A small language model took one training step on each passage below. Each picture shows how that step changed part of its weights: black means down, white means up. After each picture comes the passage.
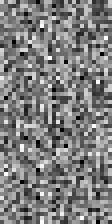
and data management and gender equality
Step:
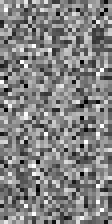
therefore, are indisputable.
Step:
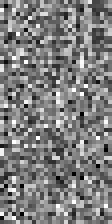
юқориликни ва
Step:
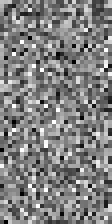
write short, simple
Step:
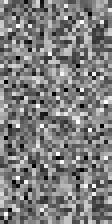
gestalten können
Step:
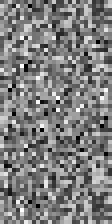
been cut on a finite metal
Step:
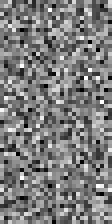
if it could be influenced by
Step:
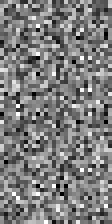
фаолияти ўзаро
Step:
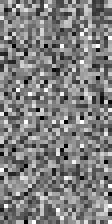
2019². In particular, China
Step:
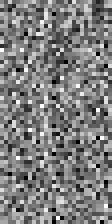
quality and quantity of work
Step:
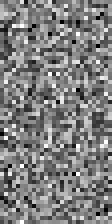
de los riesgos generados por
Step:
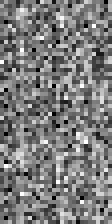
II TCM UNIT
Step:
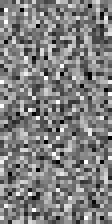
and recording its dynamic
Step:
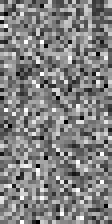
Education, Faculty of
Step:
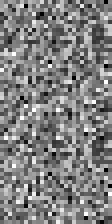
Zheng et al. [38]
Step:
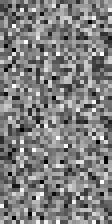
in Bewegung, Sonne
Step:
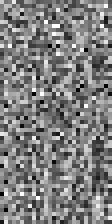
of the state and its bodies and
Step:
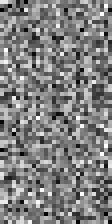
On the day before,
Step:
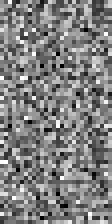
promoting good health and
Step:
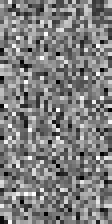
related to blasting,
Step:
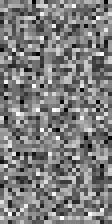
hospitalar de pacientes
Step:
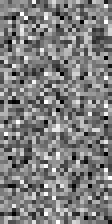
Menschenrechte, die
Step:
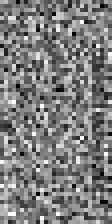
of the Koreans to have their FTA
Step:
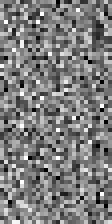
a realidade amaznica, para
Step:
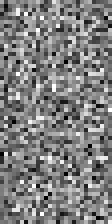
– Carrera de Ingeniería
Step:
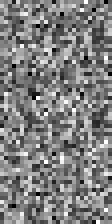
their size (a typical
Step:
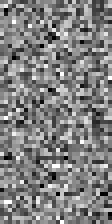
used to determine the activation
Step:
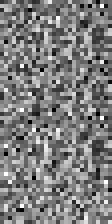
of the most occurring
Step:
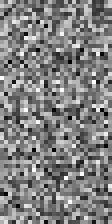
provided, the PBS method can be
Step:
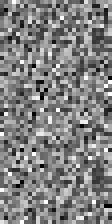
authors declare that they have no
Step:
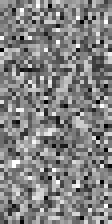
waveforms or spectrograms,
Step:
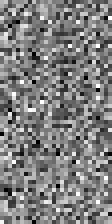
que proporcione un insumo
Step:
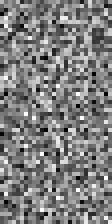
cheerful because music
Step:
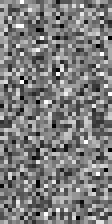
¿Quién fue
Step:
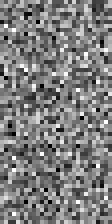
crude product was directly
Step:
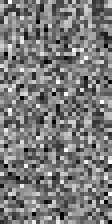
algorithms. However, these
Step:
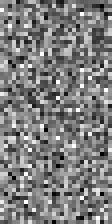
metals, including heavy
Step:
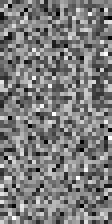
et al. „Nā Oli no
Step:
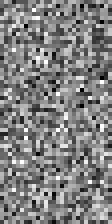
present the interval of the execution of
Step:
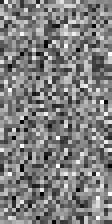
reshaped by empowered
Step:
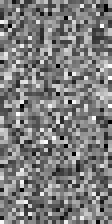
consumers. Possible impact
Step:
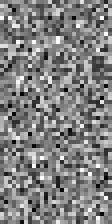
ijod turlarida o'z
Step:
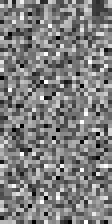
atau kredibel
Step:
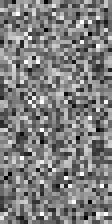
makaria*, „wyspa
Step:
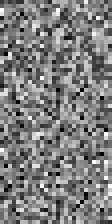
kengaytirish, yangi
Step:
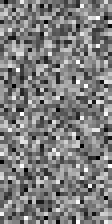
salud mental por su
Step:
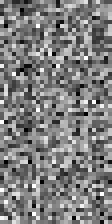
will greatly improve if the
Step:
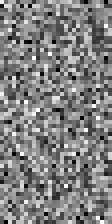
pedagogika universiteti,
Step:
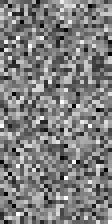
rapports, très
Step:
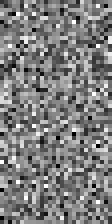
Bu signallarni materiallar va
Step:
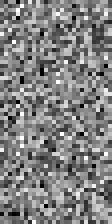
verstehen- Böden
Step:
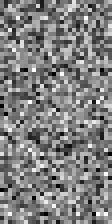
a aprofitar tota la
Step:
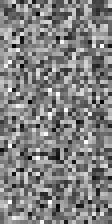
процесса работы над
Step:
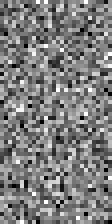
La imagen sin referente
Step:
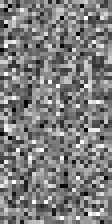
manière de parler
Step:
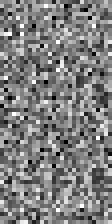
12 anni) e interesse tra
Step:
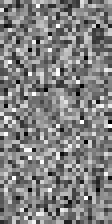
[93], and the garbage
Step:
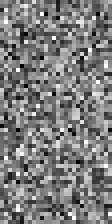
igualmente perniciosos de
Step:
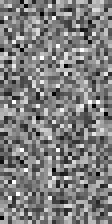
que plusieurs des personnages de
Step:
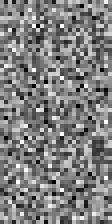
a technique for filling
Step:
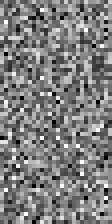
könnte, scheint
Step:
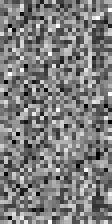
age. Walker uses
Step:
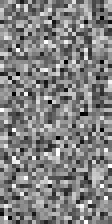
же сленговый
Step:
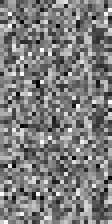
water consumption. These
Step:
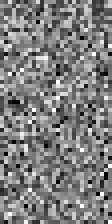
factor of 1.5 Xen.
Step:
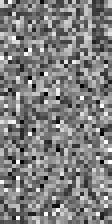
der Analyse ist die von
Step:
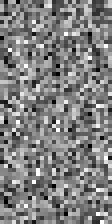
Universidad Carlos III de
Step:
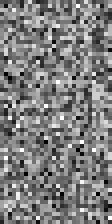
but the background noise was
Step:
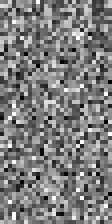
the observed optical resonances
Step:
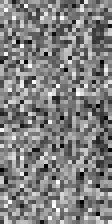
acid and making it upto 500
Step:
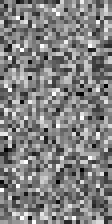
o'g'li, Rashidov
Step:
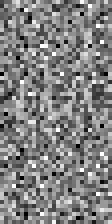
R2 Reactor Elimination
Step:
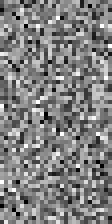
Keywords: context,
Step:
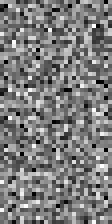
ACCEPTED 14
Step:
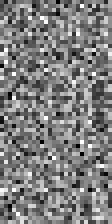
Digital Media Ethics
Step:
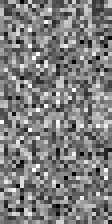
бошқа бир
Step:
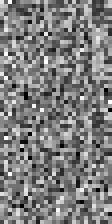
is 2016. It was followed by
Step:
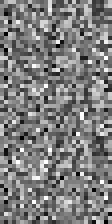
α -TCP. The most
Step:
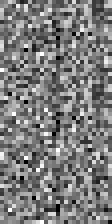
жизни населения
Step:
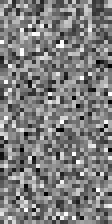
outcomes of experimental class 1 and
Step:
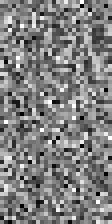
elementos que hacen posible el
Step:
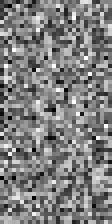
the feature on the size of the
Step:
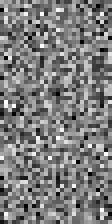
escavação. Reiniciada
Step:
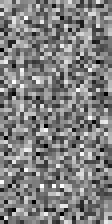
Bularni mantaj qilish
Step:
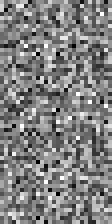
for a monochromatic plane
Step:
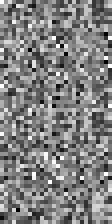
not so much with larger
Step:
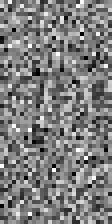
ciò che non appare
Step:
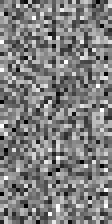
и одобрение (сон
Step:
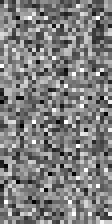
seleção, por meio de testes
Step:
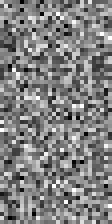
Data Management Services“
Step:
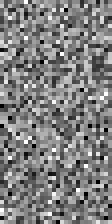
was de organisatiestructuur en
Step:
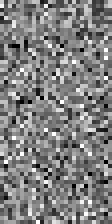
y Juvonen, A.
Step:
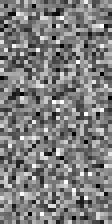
va matnni tanib olish
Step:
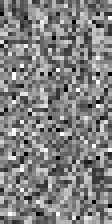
- عصبی:
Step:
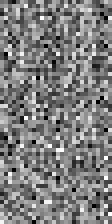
India² Professor,
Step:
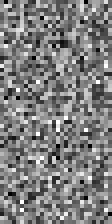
idade entre 5 e 12 anos de
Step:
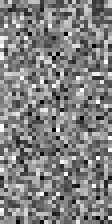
humans are actually able to
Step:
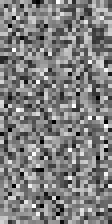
usadas durante esta fase fue
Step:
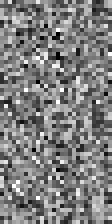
to the faith. The term
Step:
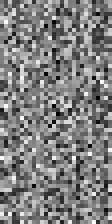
both online and in person, with these
